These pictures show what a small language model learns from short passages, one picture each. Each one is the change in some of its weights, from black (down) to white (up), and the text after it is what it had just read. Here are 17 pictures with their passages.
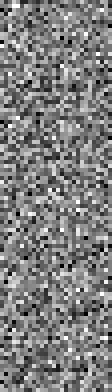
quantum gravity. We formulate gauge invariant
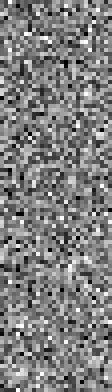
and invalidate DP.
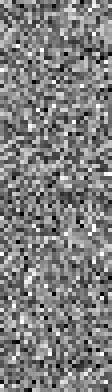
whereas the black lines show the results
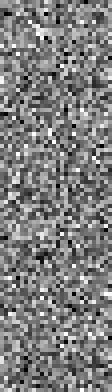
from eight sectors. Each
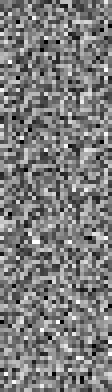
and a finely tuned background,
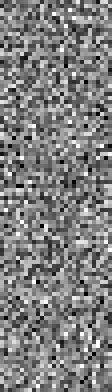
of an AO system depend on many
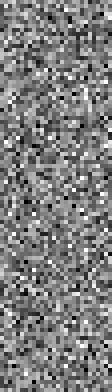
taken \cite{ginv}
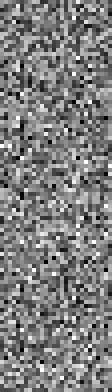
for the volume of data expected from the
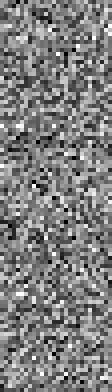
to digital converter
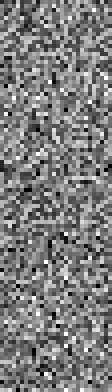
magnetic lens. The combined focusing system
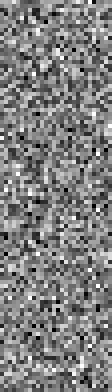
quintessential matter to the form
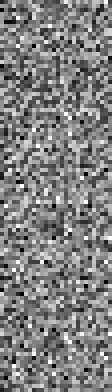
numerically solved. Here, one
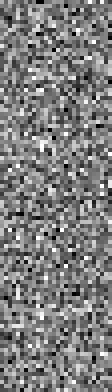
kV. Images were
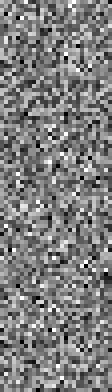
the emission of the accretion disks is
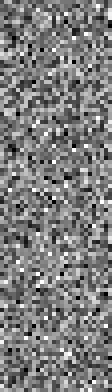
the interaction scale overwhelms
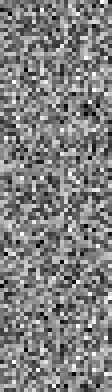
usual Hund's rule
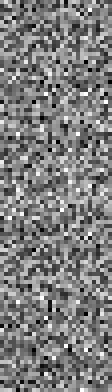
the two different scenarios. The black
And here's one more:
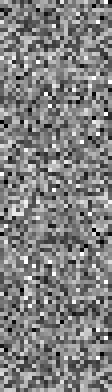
interaction that arise in complex systems and
